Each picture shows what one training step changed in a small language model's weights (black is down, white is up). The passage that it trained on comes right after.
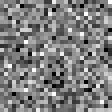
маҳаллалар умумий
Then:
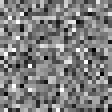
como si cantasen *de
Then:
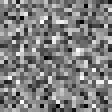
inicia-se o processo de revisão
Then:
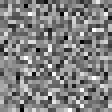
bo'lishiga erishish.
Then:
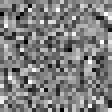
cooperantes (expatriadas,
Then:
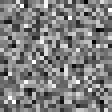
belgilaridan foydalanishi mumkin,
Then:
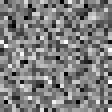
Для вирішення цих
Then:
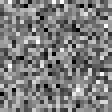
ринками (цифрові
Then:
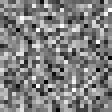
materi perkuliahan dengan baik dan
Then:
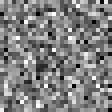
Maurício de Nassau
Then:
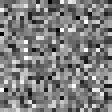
kunda, bundan keyingi
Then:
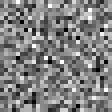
N. V. Dură,
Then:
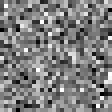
of state transformation : A new
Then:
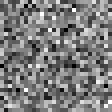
formación inicial y permanente que
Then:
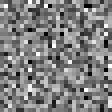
es decir, la práctica de
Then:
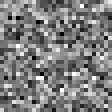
thấy ngọt
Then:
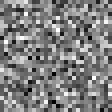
завдяки яким було
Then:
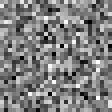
quyidagi nisbatda:
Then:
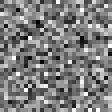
e profissionais, e é importante ser
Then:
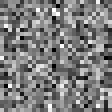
суҳбатни олиб
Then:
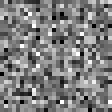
halokat va falokatdan
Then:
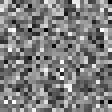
күйінде асқа
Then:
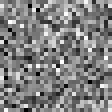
holda aholiga yetkazish
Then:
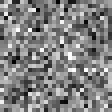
un travail organisé qui suit les
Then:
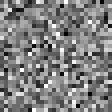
Aunque, casi todas
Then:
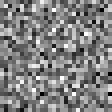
Urganch davlat universiteti Pedagogika
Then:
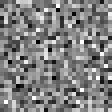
або коли порушення
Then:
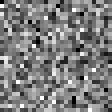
ofertadas apenas de forma presencial.
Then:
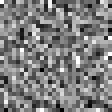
oʻz faoliyatida yuqori
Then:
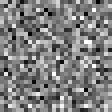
instituti bakalavriat
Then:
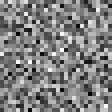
possam, então, diminuir
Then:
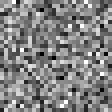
kayfiyatni yuzaga
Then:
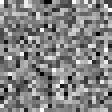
balki ularga ijodiy va
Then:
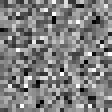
використанням свободи
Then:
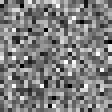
nas ações que marcaram a sociedade
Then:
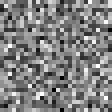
bunday kuzatilma
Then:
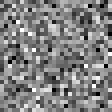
bir ifadeye varmayı
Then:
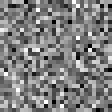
Избранные труды. –
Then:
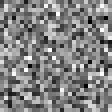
in Côte d'Ivoire has
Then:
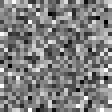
va uni rivojlantirish yo'llari 312
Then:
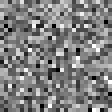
sifatlar haqida so'z
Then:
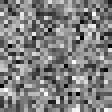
L. 2008. New records of
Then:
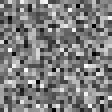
démonizálása az
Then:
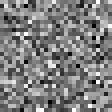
4. Reconstrucción
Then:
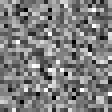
modo, de acordo com o estudo de
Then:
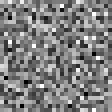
mavjud bo'ladi.
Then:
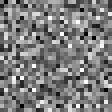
при средне-тяжелой
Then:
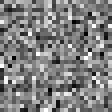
приставки. Методические
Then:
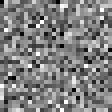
advantages of using graph
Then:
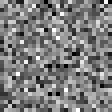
der N-Auswaschung
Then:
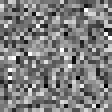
de uma produção escrita pode ser
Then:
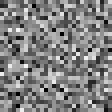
исходящие из условий
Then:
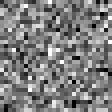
других лиц; обеспечение
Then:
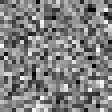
un lado, se presenta el
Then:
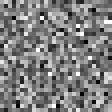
100 Сопrotивление с
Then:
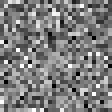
самых сложных разделов
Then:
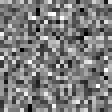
em especial, atraíram as
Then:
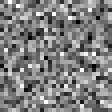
segundo recurso, resolverlo
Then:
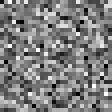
– iqtisodiy hayoti 18 ANIQ VA
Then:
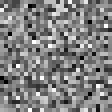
visuelle Vorlagen,
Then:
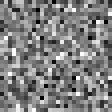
seca digestible, las avenas
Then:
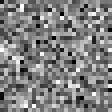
вищої освіти; -
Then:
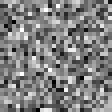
participants. Patients were
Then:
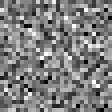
taqdim etiladi.
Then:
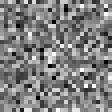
студентів до реальної
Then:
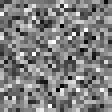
al.. Evidence on invasion
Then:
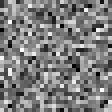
que facilita el manejo y
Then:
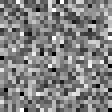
Shundan so'ng sun'iy
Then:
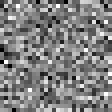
texnologik ta'lim va mehnat
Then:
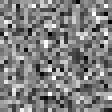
спеціальності практично в 14
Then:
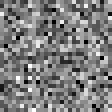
har bir donasidan o'rtacha
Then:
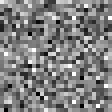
kết như:
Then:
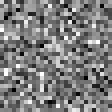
bexiga. Em quinto
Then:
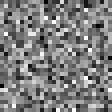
para a casa de seus avós,
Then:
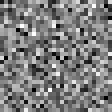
(c). Figura 19. Estudio
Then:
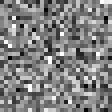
darajada bu vaziyatdan chiqishga
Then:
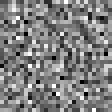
hosil bo'ladi.
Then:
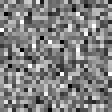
va passiv lug‘at
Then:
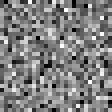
прискіпливою, всі
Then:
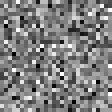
көкөніс егіс
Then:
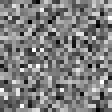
entornos gubernamentales,
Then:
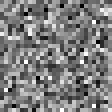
education which now provides many
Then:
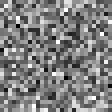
tuslarni yashirgan bargi
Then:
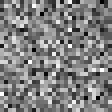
управляемость; з)
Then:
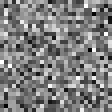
3 Soal 3 Masalah I 5 3
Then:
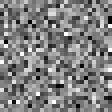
Предметом пародіювання
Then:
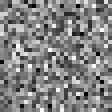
I. Kudryashov ijodiy
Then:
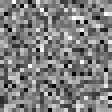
elektron to'lov tizimi orqali
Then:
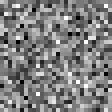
Бехзод номидаги
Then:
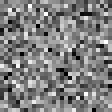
in woorden en cijfers
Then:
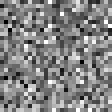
olimlari o'zlarining amaliy
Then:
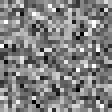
mL de buffer en cada
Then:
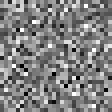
италиянча *natura
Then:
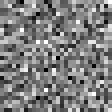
COVID-19. Se consideró caso
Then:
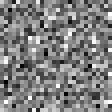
aceptado este marco, incluso
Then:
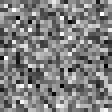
montrent que les élèves
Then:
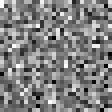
5–6 mm uzunlikdagi
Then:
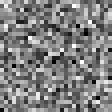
de forma que a organização em um contexto
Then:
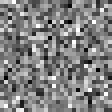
complicações após a correção do
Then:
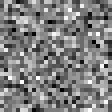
Umumtaʼlim maktablarida
